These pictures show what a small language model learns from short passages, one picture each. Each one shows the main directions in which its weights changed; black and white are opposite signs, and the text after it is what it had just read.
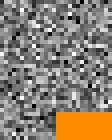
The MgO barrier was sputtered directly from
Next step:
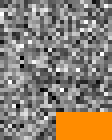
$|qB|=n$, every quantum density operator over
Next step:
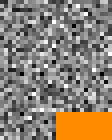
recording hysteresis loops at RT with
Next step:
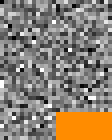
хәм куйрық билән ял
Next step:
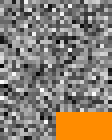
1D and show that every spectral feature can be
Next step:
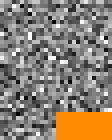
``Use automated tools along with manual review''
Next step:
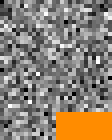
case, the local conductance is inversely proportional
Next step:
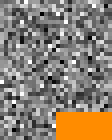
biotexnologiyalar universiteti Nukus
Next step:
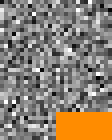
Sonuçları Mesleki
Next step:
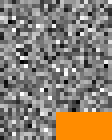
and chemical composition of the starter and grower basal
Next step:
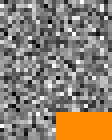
environmental package, a selection of fields can be made from a
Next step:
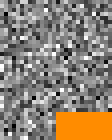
del examen físico que permitan
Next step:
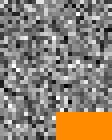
l'Ordre Royal de la
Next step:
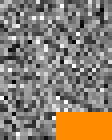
be achieved via the following\footnote{This variable
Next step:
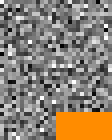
Samsat so that information about taxes is very
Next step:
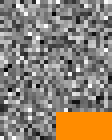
corresponds to a constant shift in the traveling wave
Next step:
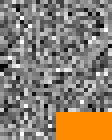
Data and code availability \end{itemize} \item
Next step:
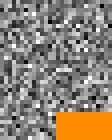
our adopted reddenings and those from Schlafly
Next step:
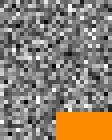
along their host galaxies' lifetime,
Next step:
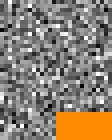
10 Search strategy and databases: Upgraded
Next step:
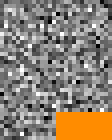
Rizal Ula Ananta Fauzi
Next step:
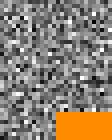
The Fredholm integral equations of the 2nd type
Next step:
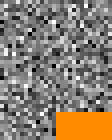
report with additional. info. 4. Findable
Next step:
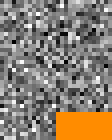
nelle attività di allenamento. -
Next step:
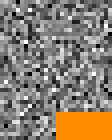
Beyond this point, the fits
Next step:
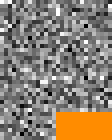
є як студенти, так і
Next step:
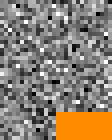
orqali tijoratlashtirish masalalari tahlil
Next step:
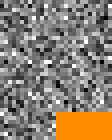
mineralische und metallische Werkstoffe
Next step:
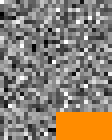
ein Mal im Monat sein, wo man
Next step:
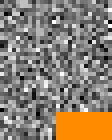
в остальных странах — 63
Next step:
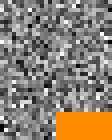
facilitated by advanced computing, a comprehensive,
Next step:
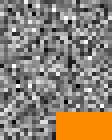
profession on student academic achievement at Secondary schools in
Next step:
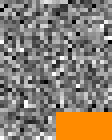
found out with the reference to the center of the frame
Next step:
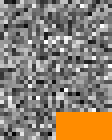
are not properly killed) and (ii)
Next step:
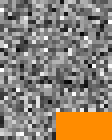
Solutions Samoa. Accessed
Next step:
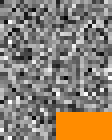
(Leather Shadow Puppet Show)
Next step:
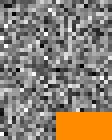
N 166. В данном нормативно
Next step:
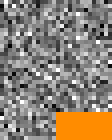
darslarida talabaning ijodiy faoliyatini
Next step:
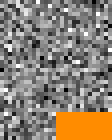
bila dibandingkan dari ketiga
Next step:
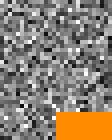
the compound's integrity. The UV calibration curve
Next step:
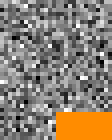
cycles~\cite{kaffpa}. These previous works
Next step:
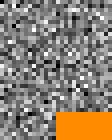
^{vi} keine keine ^{vii}
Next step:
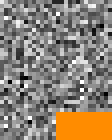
contrast the availability of gauge vs Yukawa stability
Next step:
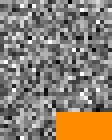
and they are then transmitted to authorized individuals who use
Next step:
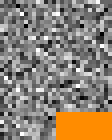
addressref={aff1}, corref={aff1},
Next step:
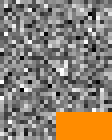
in the uncertainty relation is state dependent, one has to
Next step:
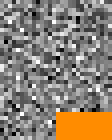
raise the market shares and increase the
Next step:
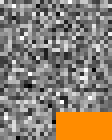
состояние постоянной
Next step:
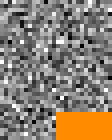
Child Health & the Children's Hospital,
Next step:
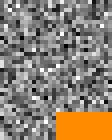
eng avvalo, fiqh ilmida
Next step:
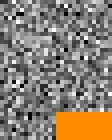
Shu bilan birga, olimlar orasida
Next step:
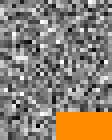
technological terms in *Foreign Language Teaching and
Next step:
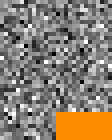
\end{equation} where $\Psi$ is an
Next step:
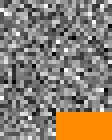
Z-stack scanning. This was attributed
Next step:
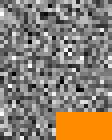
aniqlangan: 1. Pedagogik
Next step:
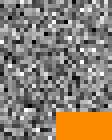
study disentangles these effects through the controlled protocol described
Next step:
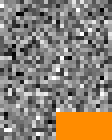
coding could be done. A prospective study
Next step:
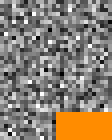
powerful digital literacy among participants through a case study of members
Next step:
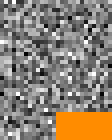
Fig. 3, bottom row). This was not the case
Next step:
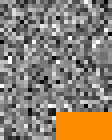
modifiers, we have synthesized two NHC
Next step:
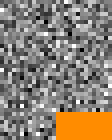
environmental risks (Dano, Burkina
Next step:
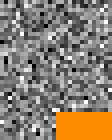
prevent losses, the beam halo must be cut or
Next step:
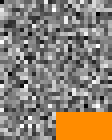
birliklari, ya'ni uy,
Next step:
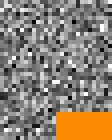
it is clear the neutrinos can never arrive together
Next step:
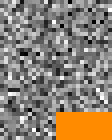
mg mg C⁻¹, respectively) and maintained
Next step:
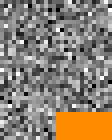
burden of these diseases and improve patients' quality of
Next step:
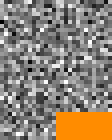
за ознакою якісного
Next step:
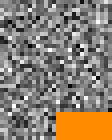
commerce, agriculture, law, education, physical
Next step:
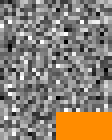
а тому у всесвіті
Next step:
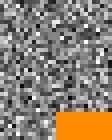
in order to determine the reserves and possibilities of
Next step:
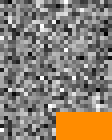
нарешті, якщо проєкт
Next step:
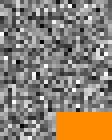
o estudo de caso. Fonte:
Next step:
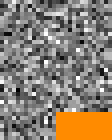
quantum version of the transient heat XFT by implementing
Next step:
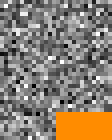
was presented by DeFranco \emph{et
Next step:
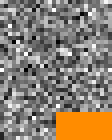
testing and utilization of modern technologies providing objective data, all
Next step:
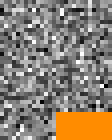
the potential wells, and (d) for different
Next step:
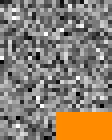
подобное генетическое
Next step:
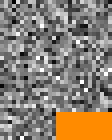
جب اسلامی
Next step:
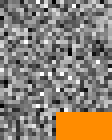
Fisher's exact test was used for the association
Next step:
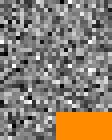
Adegbija Department of Electrical and
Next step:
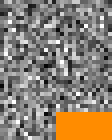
expenditure. return period of 6% of energy
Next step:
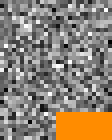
(SuperProfDoc 2017). The courses
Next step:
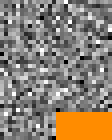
анализ проводился с применением
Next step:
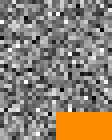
the secret key. Similar to power analysis techniques, information
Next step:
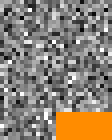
the signal of density fluctuations induced by the QCD critical point.
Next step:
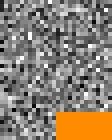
vegetation dominated by *Hordeum
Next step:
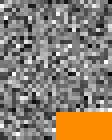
< 10 in the last 18 months.
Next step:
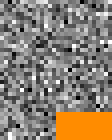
tarbiyaviy ahamiyatga ega asarlarni
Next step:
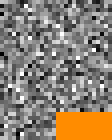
de odio y sesgos de
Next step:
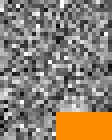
de-phosphorylation | (Brightman and
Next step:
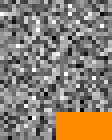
days \citep[e.g.,][their Figure
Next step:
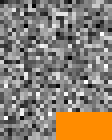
be SDTL version 2. XKOS
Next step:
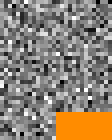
ham amaliy materiallarni tahlil etish va
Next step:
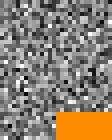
of the gig economy and the part it plays in
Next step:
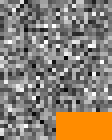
sechs ausgewachsene
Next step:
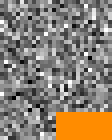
and Communication in the Digital Age:
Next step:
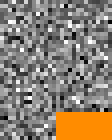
a BNCC estabelece as habilidades
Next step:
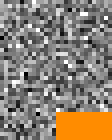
an increase of several orders of magnitude from the intrinsic
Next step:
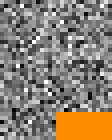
research activities. This finding goes hand in hand with that
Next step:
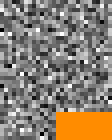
LLM-managed write path classifies at
